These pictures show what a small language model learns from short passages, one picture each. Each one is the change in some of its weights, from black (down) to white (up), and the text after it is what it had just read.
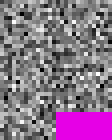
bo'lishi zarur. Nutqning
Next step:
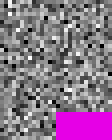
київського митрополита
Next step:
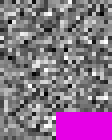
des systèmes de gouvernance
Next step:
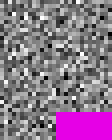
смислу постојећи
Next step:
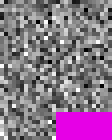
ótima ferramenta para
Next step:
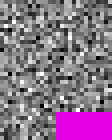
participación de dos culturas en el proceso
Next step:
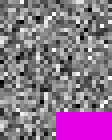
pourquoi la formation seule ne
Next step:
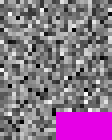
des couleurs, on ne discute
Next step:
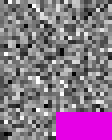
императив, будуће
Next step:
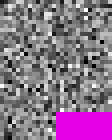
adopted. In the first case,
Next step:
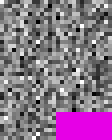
del evento en su sitio web
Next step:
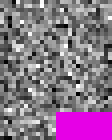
elektron konferentsiyalar, axborot
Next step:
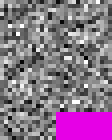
anksiyetesi olmayan
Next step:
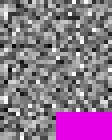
амалга оширилгандан
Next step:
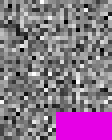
К. (2007). Особенности
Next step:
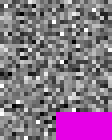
улучшить качество услуг
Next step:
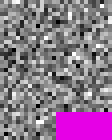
va amaliy jihatlari. “XXI
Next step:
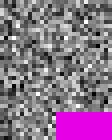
real needs of the business.*
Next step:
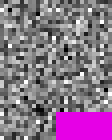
здоровья населения на современном
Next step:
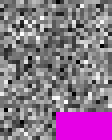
uyg'otish, ularni barkamol
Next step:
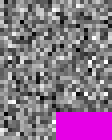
zarur. Inkluziv muhitni
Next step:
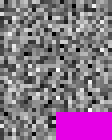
ANNOTATSIYA Mazkur
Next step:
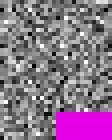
de alodinia, teste de
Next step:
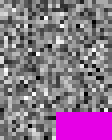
Антедорсальное расстояние
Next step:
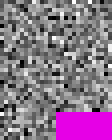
фаолият юритаётган
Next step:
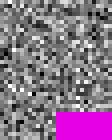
de estímulo, convertendo-se
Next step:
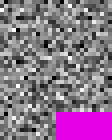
sur les autres facteurs de production :
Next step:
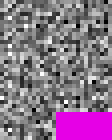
важнейших факторов успешного
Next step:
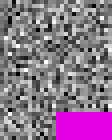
salohiyati tufayli olingan
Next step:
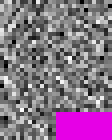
cristalinas (SILVA et
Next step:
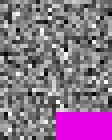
kirib bordi. Mana shunday
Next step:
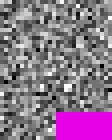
ekanligini Prezident Shavkat
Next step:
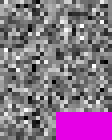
o consumo excessivo de bebidas
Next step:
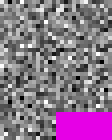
связь с различными заболеваниями
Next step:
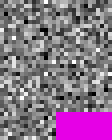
mutandis*, cela vaut pour les
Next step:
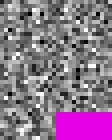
UKRAINE The history of
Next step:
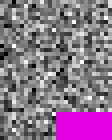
O'zbekistonning sanoat tarmoqlaridagi
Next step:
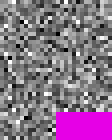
iris de la gravedad* y de
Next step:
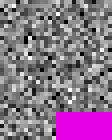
söyler: "Müfettiş
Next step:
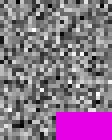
la integración a la vida laboral de
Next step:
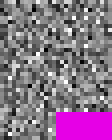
R.S., Cross J.H.,
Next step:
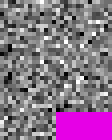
oldidagi muhim vazifalardan biri.
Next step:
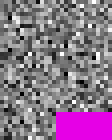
fikrlashga, ijodkorlikka,
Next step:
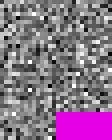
turaqlı turmıs tárizine
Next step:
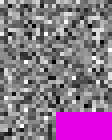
невпинно молиться і
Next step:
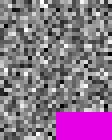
Rozwój* II, ss.
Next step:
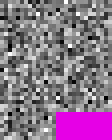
yang lebih baik dari cetakan logam
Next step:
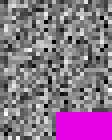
pesquisa em Administração**. 14.
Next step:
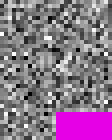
prescribe medicamentos que ya
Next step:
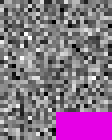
und ihre finanzielle und ideelle
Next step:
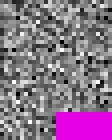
implementar: - La actividad debe ser
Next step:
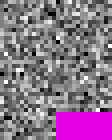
princípios é justamente evitar que
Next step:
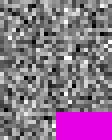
in emerging markets. Thus,
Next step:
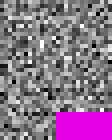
O.I. Antamoshkina et
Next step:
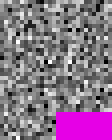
o Ministério da Segurança
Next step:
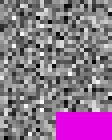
ilmiy adabiyotlarga tayangan holda
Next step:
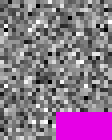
при научном анализе формирования и развития
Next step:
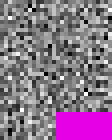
Шаймардонов Д. Б.
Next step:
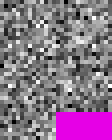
Vedúci zamestnanec,
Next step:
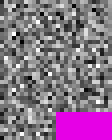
tashuvchi haydovchilaridan hududida
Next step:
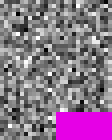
capacité d'un État à
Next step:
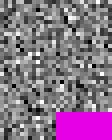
fitonimlarni ham tilga olgan
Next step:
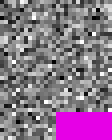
Sebentsov, A.B. 2023, The
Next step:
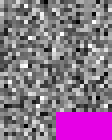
ўқитувчиларга кенг
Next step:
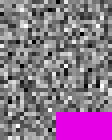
боғлиқ. Формаллашган
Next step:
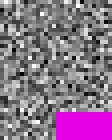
investigação e estratégias para
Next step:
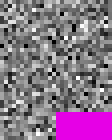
and strength of recommendations
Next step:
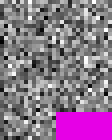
in Clinical Medical Practice.
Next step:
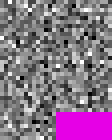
nach drei von den Schirmorten des
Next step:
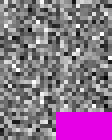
Tengo para mí que revisar sus
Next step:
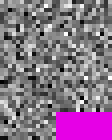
Autonomy; interactivity;
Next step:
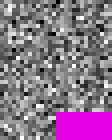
recibidas por los estudiantes de diferentes
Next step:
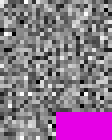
конкурентами. Методы
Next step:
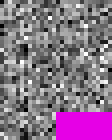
de 2019 a média não passou de
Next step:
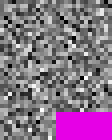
faqatgina nom berish vositasi
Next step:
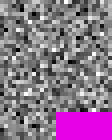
таълим хизматларига оид
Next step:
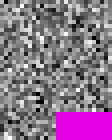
2009) - *La parole aux
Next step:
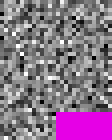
исполнения, презентации и
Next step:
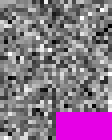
farklılık yokken, düşük
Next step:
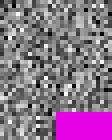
offering a sustainable alternative for
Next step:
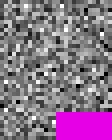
Esta conjugación es catalizada por
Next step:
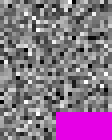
USS Historical calendar of
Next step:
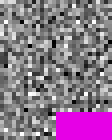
of High-Temperature Gas
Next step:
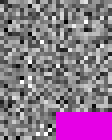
Куликов, семиотический
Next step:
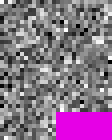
aplicación de estrategias que coadyuven
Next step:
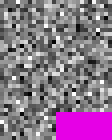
14, 17]. Параназальные
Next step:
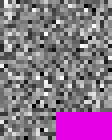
3: Karma Peiró a)
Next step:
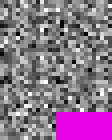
qilishni talab qiladi. Xizmatlar
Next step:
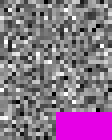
Таҳлил натижаларига
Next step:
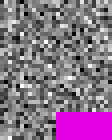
Stefan Staub vom Licht,
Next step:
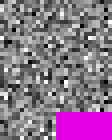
существовании некой нематериальной
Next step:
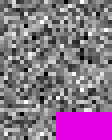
de evolución” (Carvajal &
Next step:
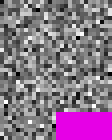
є його хороший профіль
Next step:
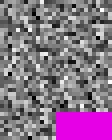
va O'zbekiston olimlari tomonidan ham
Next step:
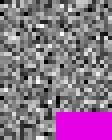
asosida o'quvchilar ming yillar
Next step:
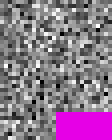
жисмоний тайёргарлик
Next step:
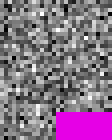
duur. Enkele aanwijzingen voor
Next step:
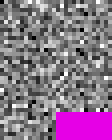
относятся 3 вида, Phallales
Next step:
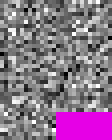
tengsizlik, tinchlik kabi
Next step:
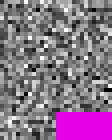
B.R. Sinf zukkolarini
